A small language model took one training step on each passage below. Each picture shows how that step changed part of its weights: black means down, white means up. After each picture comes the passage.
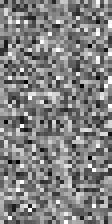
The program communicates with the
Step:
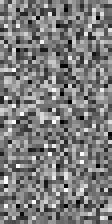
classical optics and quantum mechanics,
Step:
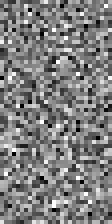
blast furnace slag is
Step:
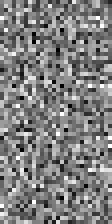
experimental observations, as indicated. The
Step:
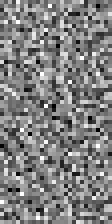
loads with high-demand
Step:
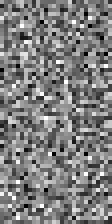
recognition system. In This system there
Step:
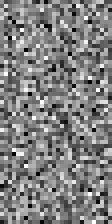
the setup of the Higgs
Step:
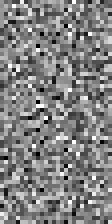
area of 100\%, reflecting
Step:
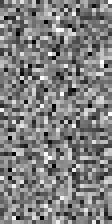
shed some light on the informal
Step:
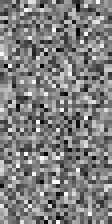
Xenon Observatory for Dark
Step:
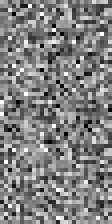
4-5 compared to the v1
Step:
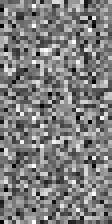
Lee, Hee Soo
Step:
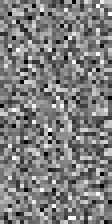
likely be a continuation of the
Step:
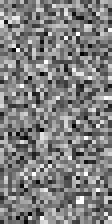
in Central Java,
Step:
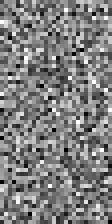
to their size Firm Size Number
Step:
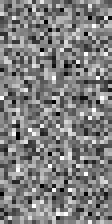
Pakistani college
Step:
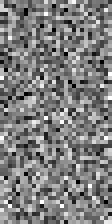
forecasting is essential for
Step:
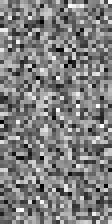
2DEG provided the dc current
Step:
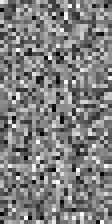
were an extraction solution TE
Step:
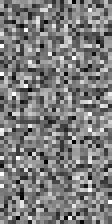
resources development and management". -
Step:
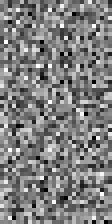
source are credited.
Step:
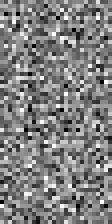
men's Christian association
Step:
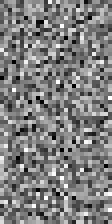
has been focused on to another
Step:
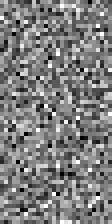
another sharp change in the surface
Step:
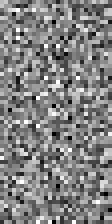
strongly on the hydrogen
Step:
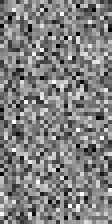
\emph{mm}, in which case all
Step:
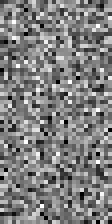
deduce the rules of
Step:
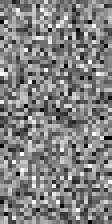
non-gravitational interaction,
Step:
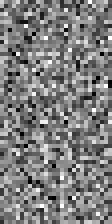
detect potential protection risks, and
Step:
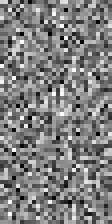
happen near the transition frequency, a
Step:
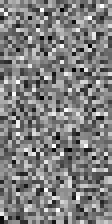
an extra Abelian gauge
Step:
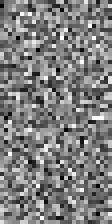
tubular microstructure that uses
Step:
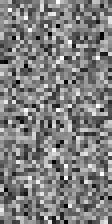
The model was trained for a total of
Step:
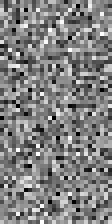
recovered from the target density
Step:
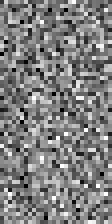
foods and nutrition and
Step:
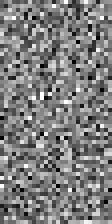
of speech etiquette needs
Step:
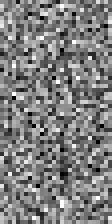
the bare cavity dispersion.
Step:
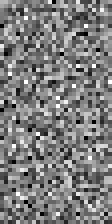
Parent) “Children of
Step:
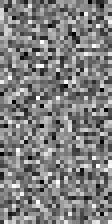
described rather implicitly, and
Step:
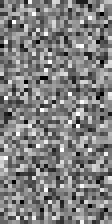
charge conjugation C, and of
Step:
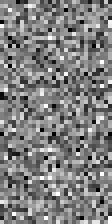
determination of rifampicin
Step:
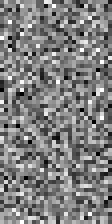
and valorising models from urban
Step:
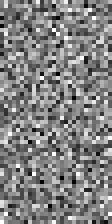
HbA1c and delaying
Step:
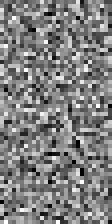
of the International Union for
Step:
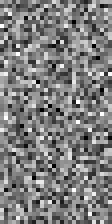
a couple of studies reported in
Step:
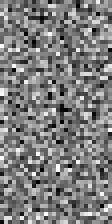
the working of Department, but
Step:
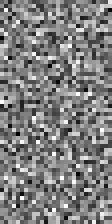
Hopf algebra of
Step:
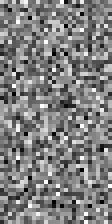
(28%) were HBsAg
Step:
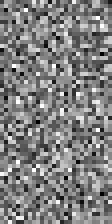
this paper is organized as follows:
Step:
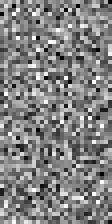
The low orders in $\ell$
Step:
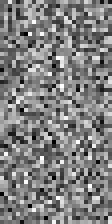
1$, the necessary condition for
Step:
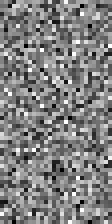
been shown to be beneficial
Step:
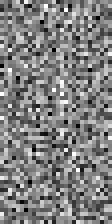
reported that well-fermented
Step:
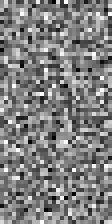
suggested circuit with a
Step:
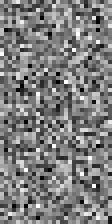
Agricultural Development
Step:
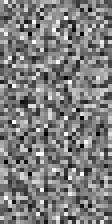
if and only if $g(r)
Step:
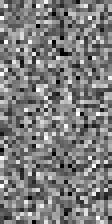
of the new world of work.
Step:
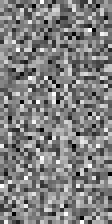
at all. In this way all diagrams
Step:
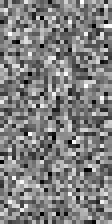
when the moisture level of instant
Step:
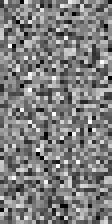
bob and the fixed star. (The
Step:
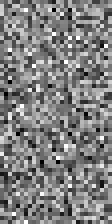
*Komisi Etik
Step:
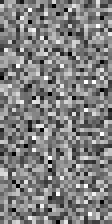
landstrip being 22m
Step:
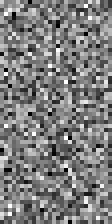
Specify type of paper
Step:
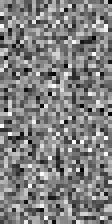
produce more data which can alleviate
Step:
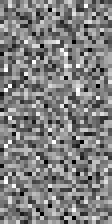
Mullane, MD and Dr
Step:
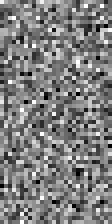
Dr.Chandni R,
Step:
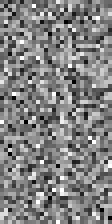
this mean-field theory as the point at
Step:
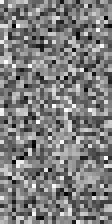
Department of Electronics
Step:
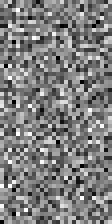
metrics for objective evaluation.
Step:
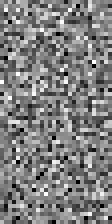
red rectangles -- total
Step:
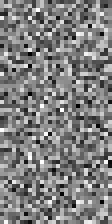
disorder characterized by the presence of
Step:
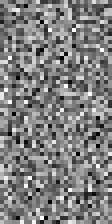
feedback signal, which is an
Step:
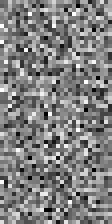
project ``On silicon chip
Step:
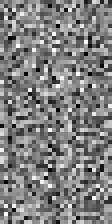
to the use of saline for the
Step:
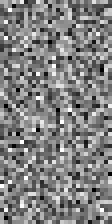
field approximation. In this case, the only
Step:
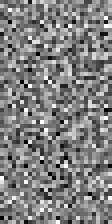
compensation for voltage
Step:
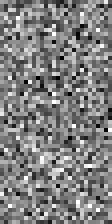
Discussions Weed
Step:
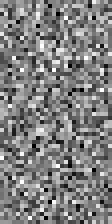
so that all the three organs functions
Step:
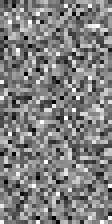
played a pivotal role
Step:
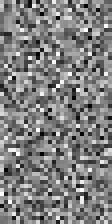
note that Mossbauer
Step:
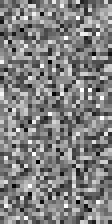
average curvature $\kappa_0$
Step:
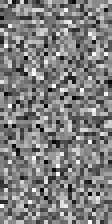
front of the terms that came from
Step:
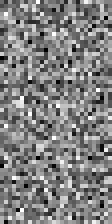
anticipatory self-defence,
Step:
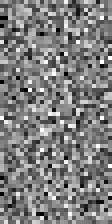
1 ms eNodeB Power
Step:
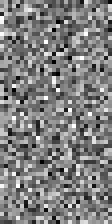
Lahore**, from 2017 to
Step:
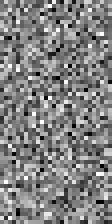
Models are discussed, comparisons
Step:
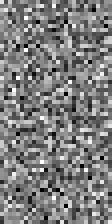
is commonly brewed and used
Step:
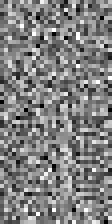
flavor QCD with physical or
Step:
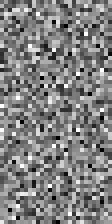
by a significantly weaker or
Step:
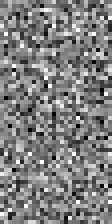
silicon chip. In a
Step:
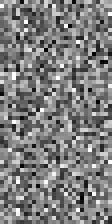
large companies are central elements of
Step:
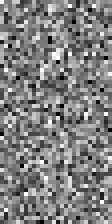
analysis of whooping cough incidence
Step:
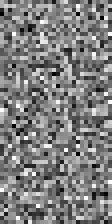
only penguin contributions. In Table
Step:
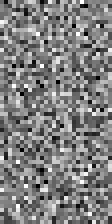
Questions The following research questions were
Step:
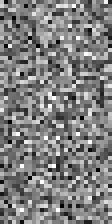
from now on use the word
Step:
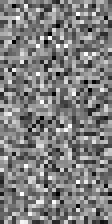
of obstetric danger signs
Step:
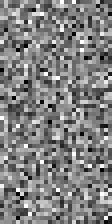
pole mass can be obtained by taking
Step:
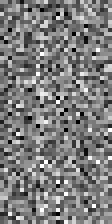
ON CORRELATION
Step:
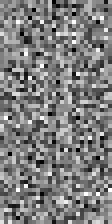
whether a given graph is
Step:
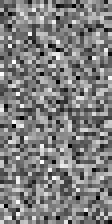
the most popular use of wireless
